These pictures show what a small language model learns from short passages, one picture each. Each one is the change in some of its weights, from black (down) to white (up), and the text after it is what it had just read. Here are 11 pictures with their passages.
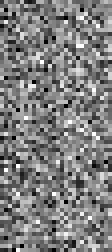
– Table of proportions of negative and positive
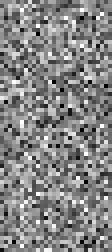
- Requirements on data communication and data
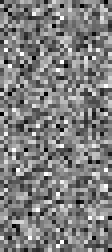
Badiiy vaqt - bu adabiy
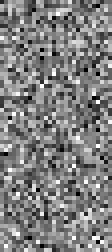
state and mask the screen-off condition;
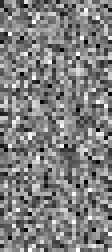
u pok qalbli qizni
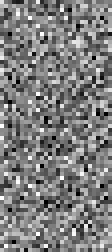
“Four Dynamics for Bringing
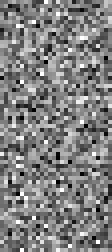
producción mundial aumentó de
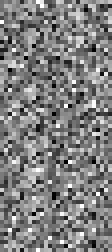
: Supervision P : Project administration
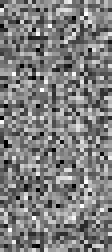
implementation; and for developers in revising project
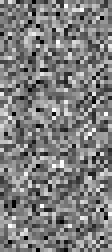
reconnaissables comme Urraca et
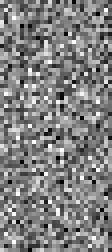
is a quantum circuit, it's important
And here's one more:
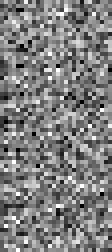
you aware of any website/s
